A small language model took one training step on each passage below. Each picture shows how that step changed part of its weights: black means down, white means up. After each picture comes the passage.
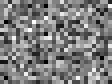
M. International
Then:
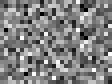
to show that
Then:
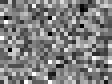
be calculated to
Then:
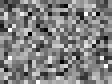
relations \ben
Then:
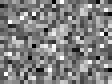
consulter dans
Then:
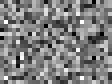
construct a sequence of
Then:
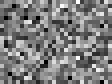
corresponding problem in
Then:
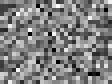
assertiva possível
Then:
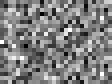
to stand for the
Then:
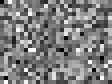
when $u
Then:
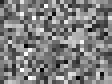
that $G$
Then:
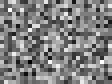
Mundial de
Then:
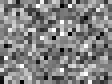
\] On the other
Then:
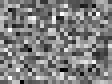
\le j
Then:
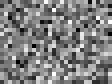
y endulzar
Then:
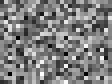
the generating function has
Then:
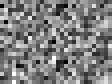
comprender es
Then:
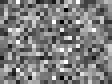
and, hence,
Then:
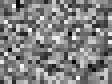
a coloring
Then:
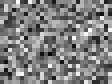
are equivalent, but
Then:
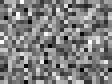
for any bounded domain
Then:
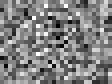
wave equation}
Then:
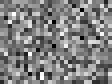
is worth
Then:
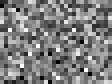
которые сами
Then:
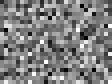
to see that
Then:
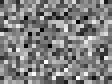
the assumption that
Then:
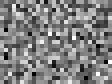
dos Estados
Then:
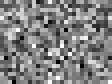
bilan o'z
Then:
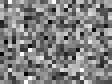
Let $F$
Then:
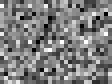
the Lie subalgebra
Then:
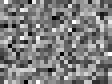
pour comprendre
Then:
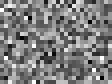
variable $t$.
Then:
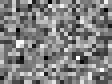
locales de
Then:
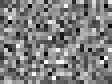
on situations that
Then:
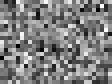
curved manifolds.
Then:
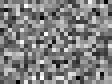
that is dense
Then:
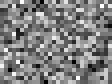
a treia a
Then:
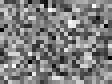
addition we formulate
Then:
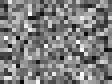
of work,
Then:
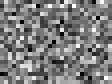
as those of the
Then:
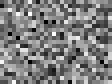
на державному
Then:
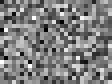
other hand, using
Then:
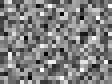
or after their
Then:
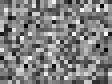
curvas o
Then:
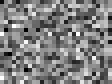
them christian
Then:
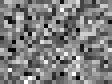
on $\Gamma$
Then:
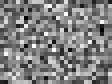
3$ that
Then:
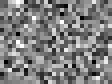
configuration, and
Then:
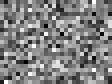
showing that both
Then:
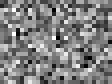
we take a
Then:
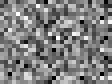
za wielki
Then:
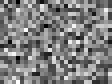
think about
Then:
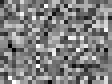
that the reduction in
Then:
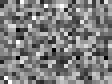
point out also that
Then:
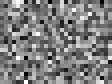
0$ and
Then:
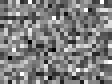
Kato estimate
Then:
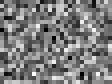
height only in using
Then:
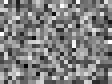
data laporan
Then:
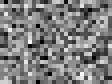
of the longest
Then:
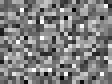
but it is
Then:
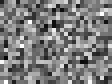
lowest common multiple
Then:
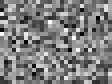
In the last section
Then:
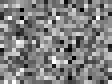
menit per
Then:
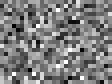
Quadro 2
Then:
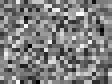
C$ such that
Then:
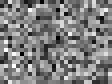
we won't
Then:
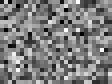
and three claimants
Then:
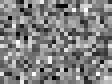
según los
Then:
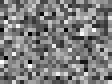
the other hand,
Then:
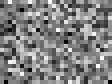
- состояние
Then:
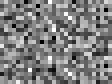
consecutive odd
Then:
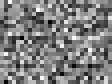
The group operation is
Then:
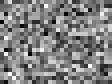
3. ICC
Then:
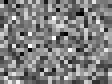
the Cantor
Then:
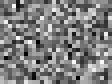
a formal associative
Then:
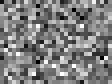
the author's place
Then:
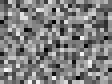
One has $$
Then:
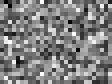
a diffuse von
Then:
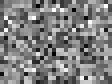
product of it's
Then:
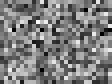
different boosting
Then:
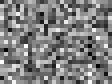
manifolds. Using the
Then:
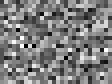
the first adaptive
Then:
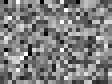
and 3. The
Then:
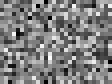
a neighborhood
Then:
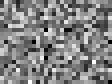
una perspectiva
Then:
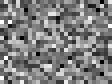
erkin muloqot va
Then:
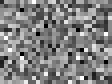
family of small sets
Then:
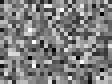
discrete rank one
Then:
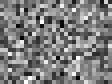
$\Gamma$ is
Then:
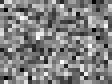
bundle. The
